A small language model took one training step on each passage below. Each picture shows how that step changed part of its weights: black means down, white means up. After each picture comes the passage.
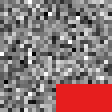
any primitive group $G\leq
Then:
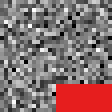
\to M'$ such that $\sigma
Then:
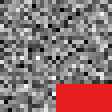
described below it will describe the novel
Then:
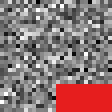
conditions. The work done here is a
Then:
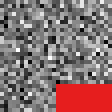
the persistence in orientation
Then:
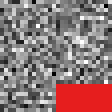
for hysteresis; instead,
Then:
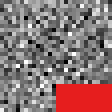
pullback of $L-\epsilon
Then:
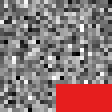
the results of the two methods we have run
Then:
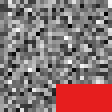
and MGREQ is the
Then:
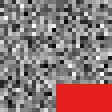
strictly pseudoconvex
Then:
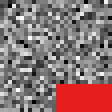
if $N\geq 3$ and
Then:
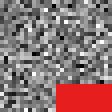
with the jackknife method
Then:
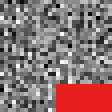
la forme du plus petit temps
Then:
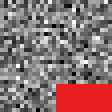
being a genuine, resonant
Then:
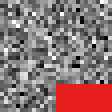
interactions for high energy states is analogous
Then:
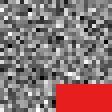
$dim H^1(\tilde
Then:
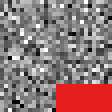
covering]\label{l3} There
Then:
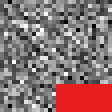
in nuclear applications, but also imply
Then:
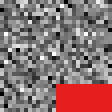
\begin{proof}[Proof of
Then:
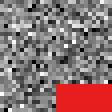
is an Abelian variety, and
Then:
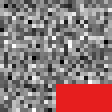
American Meteorological
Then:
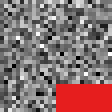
discrimination from energy
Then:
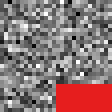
in general, to determine the sum from the
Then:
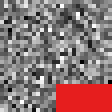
the differential capacitance $C$
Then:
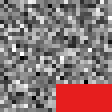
fuel density used in the simulation is
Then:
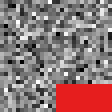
of genus one is a
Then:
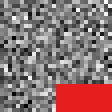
at finite density). In all these cases,
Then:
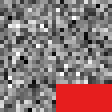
}<\varepsilon $, where $\varepsilon $ is
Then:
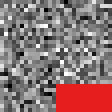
\ref{Rem1}, Remark
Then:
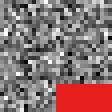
\in \mathbb{Z} \Big
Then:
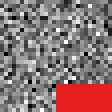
rate and the associated detuning are
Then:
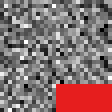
all ingoing and outgoing
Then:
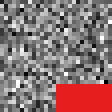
deep core hole is assumed
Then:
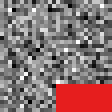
\tanh x-\tan
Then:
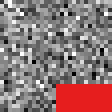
friction coefficient $\mu$ was set
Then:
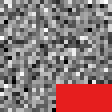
speed $v$ of the particle is
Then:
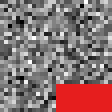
designs, {\em J.
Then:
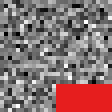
(India) and received
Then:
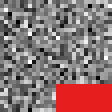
real algebraic local Lie group. We
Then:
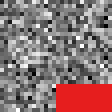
that this condition is not satisfied for a
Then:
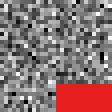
matrix elements. For the diagonal and
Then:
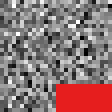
black region corresponds to the area excluded
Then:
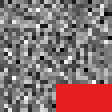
to high peaks in the density field.
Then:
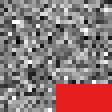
as a candidate solution for the
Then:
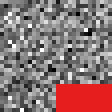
has only one or two rows, then
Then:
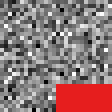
with some $\la>0$. Then
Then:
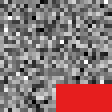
free oscillations of the BH,
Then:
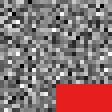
separated and some important contribution is
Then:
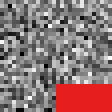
the two competing localization
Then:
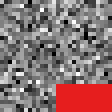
where $ \widehat{V}$ denotes the
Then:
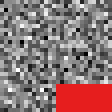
of statistics that will result in measurements that
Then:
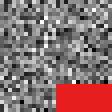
to the payload string.
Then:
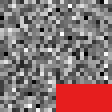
curves indicate the trajectories of
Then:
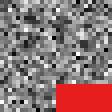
axis distribution of the parent
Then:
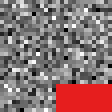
in an $M$-independent form,
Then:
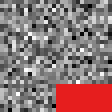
Analysis of Inexact
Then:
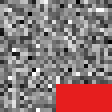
into projections $\{e_g \; |
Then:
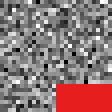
moving horizontally. This block is
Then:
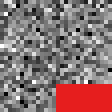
at center-plane, and at
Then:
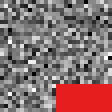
$M= \partial X$; then
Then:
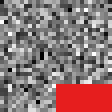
we proceed with the rewired configuration
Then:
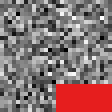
\sigma_1 \subset \sigma$
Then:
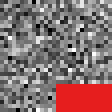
the same as in Sec.
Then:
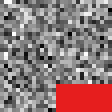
biology, physiology,
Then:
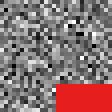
of both time and the basic
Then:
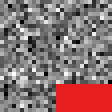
obtained by commuting a single edge
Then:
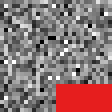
all $\nu>0$. Suppose
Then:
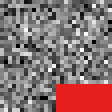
a result on %singularities on the
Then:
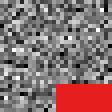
for galactic inflows and
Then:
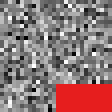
glow has drown considerable
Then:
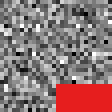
set of all terms satisfying the same
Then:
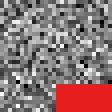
g$ for all $i$ and
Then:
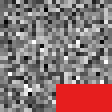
calculated a 3-$\sigma$ limit of
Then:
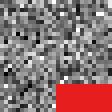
agree well with each other on
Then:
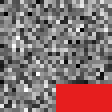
the adjacent atoms or
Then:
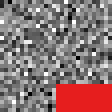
to $a_j^-$ and there
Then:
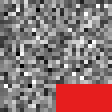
simple reflections of $W$ with
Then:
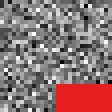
to the complex structure of $M$, using
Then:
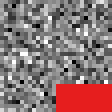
induction on $k$. Our assumption
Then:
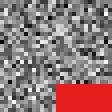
are equivalent when $I=\Z$
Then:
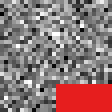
are in $\mathbb{A}_i$.
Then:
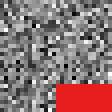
$\error$ for different values of
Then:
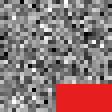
field is obtained by substituting equation
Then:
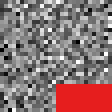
bounds above remain approximately valid for most
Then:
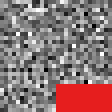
We would like to define the family of
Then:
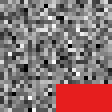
viewing our curve as the special fiber
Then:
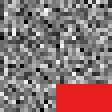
orbit contains the initial positions of the other
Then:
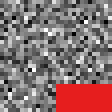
z_t)$ near $P$ and
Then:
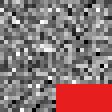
and hence is determined by $m$. On
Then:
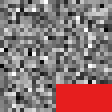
dimension $ d=2$, the argument of
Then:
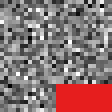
like to solve $U$ in term of
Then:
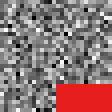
bottom channels respectively. The
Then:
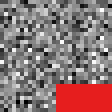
network termed residue interaction
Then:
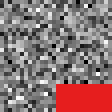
to the following distributed computing algorithm,
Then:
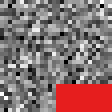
very possible that the phase transition from a
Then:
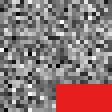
> 1/2$, the series
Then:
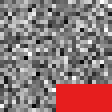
connect (after finite number of
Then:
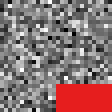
projectors in $\tau _n$. This
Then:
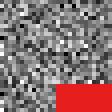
\emph{Physical Review
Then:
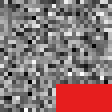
may have detected it closer to the
